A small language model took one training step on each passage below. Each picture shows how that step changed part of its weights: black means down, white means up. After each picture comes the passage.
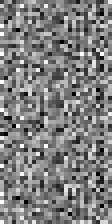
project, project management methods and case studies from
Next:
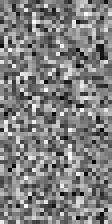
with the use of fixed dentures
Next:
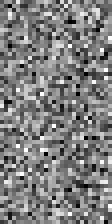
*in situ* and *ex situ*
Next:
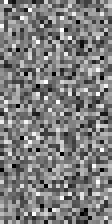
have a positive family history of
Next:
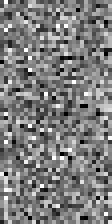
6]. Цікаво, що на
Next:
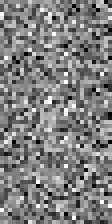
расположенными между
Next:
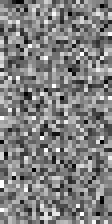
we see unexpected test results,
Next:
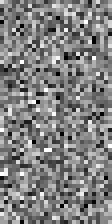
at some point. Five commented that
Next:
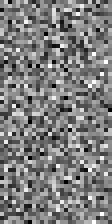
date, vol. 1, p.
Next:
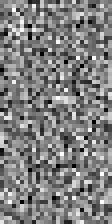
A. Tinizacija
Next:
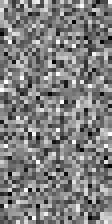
Switzerland (CH),
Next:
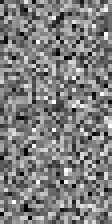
por lo que no era bien vista
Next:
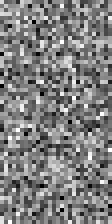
profesorado; literacidad
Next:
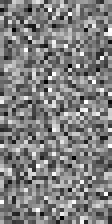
time was 10 μ s. The motor
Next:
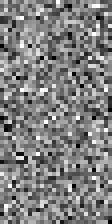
compare various dartboard designs
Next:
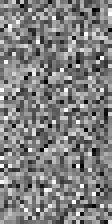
un contenedor de actividades y no
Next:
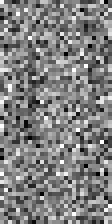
is described as a crisis in
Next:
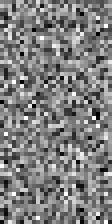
, a dip of 68° and a
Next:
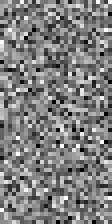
calcaric cambisols
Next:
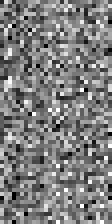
України, в її
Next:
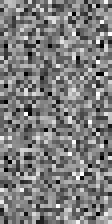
ularni xaritalash kerakligi
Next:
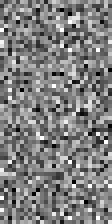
the filaments in the yarn:
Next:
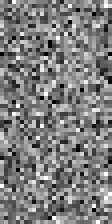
- [45.] National Planning
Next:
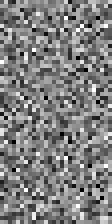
study did a correlation survey and a sample size
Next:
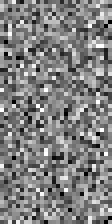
it from the language as foreign, the
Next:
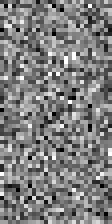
mantenido su tozuda
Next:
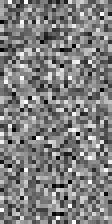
tozalamaslik, yuqori
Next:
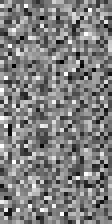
das relações de exploração e
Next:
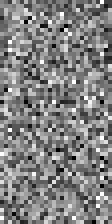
"sin mayor riesgo" debido
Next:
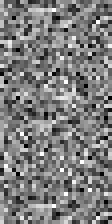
kompensatsiyasi amaliy
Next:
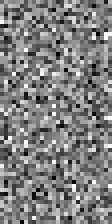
lead to a 0.32% increase in the
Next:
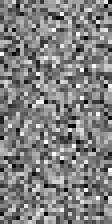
Approximant ɻ ɻ
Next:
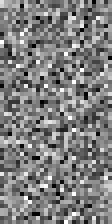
ko'nikmalar hosil
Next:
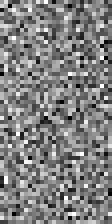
pyrolysis technologies to
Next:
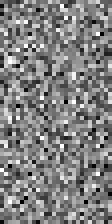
the expenses of the desired
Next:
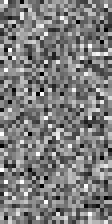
assessment of signal quality and performance, which
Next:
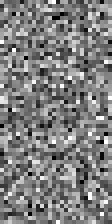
resolution of IR camera, this
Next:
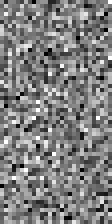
sunset”, with Dickinson
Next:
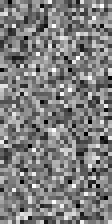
our sense of solidarity with these
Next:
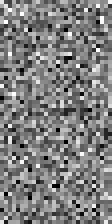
va ularning boshqa sifat hamda
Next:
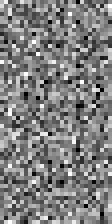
with high levels [46], indicating that the
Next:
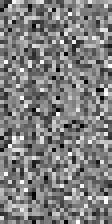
Roxb. 44% Climber
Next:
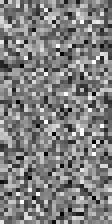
the introduction of pneumococcal
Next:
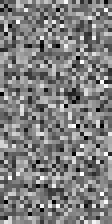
China, its importance in China's
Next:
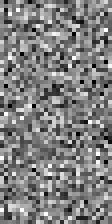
construído en proxectos
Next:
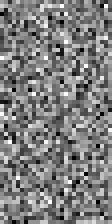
of melt index in the first reactor
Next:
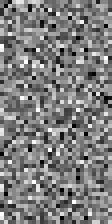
Oktarina and A.
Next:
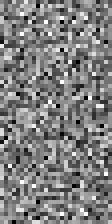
typically supported Roosevelt and
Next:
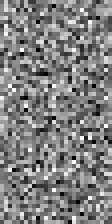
international leading position as supplier
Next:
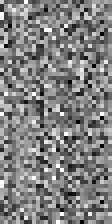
menos de 30 semanas de
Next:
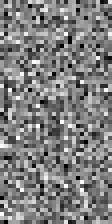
in front of enormous challenges and
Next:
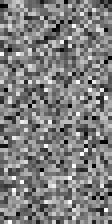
locuitorilor din regiune”,
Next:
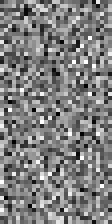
for managing the instructional program
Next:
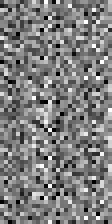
taʼlimning davlat taʼlim
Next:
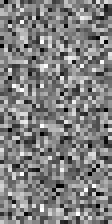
1. G'olib guruhni
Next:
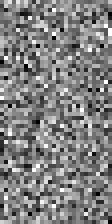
crack tip stress fields were analyzed.
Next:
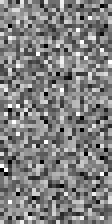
boq» pyesasini
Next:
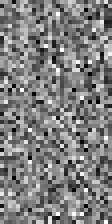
o'zgaruvchilar o'rtasida
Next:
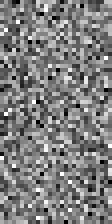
churning is performed, there is the
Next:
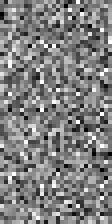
Penal incorpora as
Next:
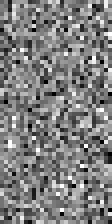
56,5 million kub metr
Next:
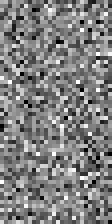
für wissenschaftliche
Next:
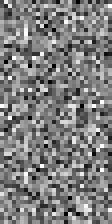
Machines are independent of each other.
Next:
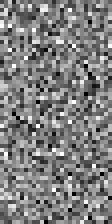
beriladi. Masalan: Amir
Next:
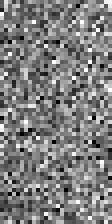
tract (the endometrium,
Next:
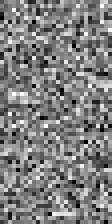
biz birinchi navbatda
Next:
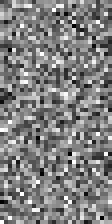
the vibration signal consists also of
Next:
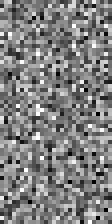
at the expense of her own
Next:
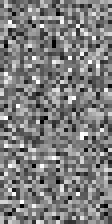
conventional FDI determinants
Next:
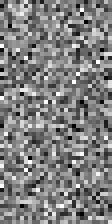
puntos tratados en dichos
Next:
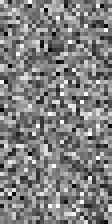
planet Humankind faces major challenges
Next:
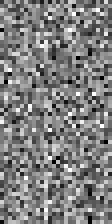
and Muslim religious sects
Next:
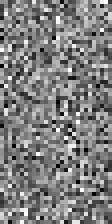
temperature. The remainder was transferred to
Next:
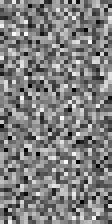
analyzed for total N content. Tubers
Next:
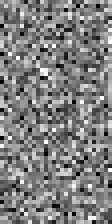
exposure vaccination regimen
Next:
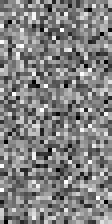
bahwa "Rasulullah tidur
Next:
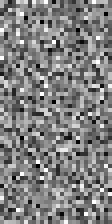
age category of players were
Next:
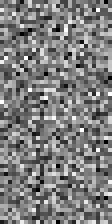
\frac{\partial T}{\partial
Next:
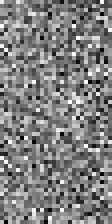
durante a terapia. O autor
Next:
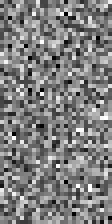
Total Solid, BOD,
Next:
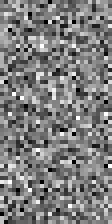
Respublikasi Oliy
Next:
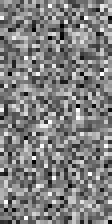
users in 2018 (bottom) and
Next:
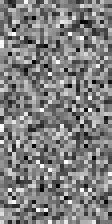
small porosity can promote the
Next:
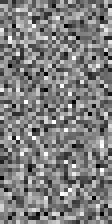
управленческие задачи:
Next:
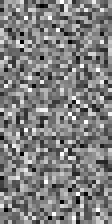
them more affordable for farming
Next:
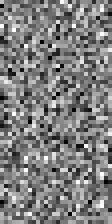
Pustaka Pelajar. -
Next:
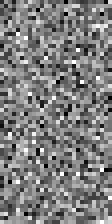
Diagnosis, treatment and management of
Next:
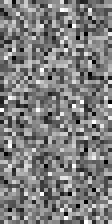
data from the classification of the selected
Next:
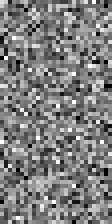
Oquvchilarni tarbiyalash
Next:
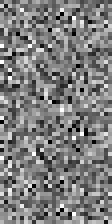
and Learning*. New York;
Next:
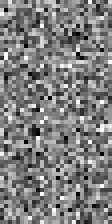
growth, as well as increasing plant resistance
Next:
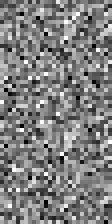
the block. Regarding the
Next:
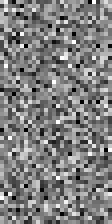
yanada takomillashtirish
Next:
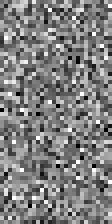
socioambiental. Os resultados
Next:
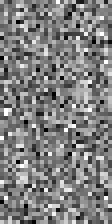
activities performed Permitted Percentage
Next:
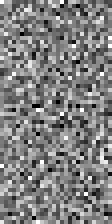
state policy towards youth implemented in our
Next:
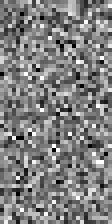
the light-field TEM patterns
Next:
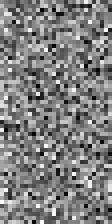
using JSON file metadata,
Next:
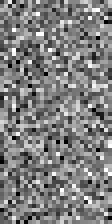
поєднання ХП з
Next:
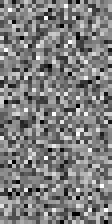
can be stated as (11).
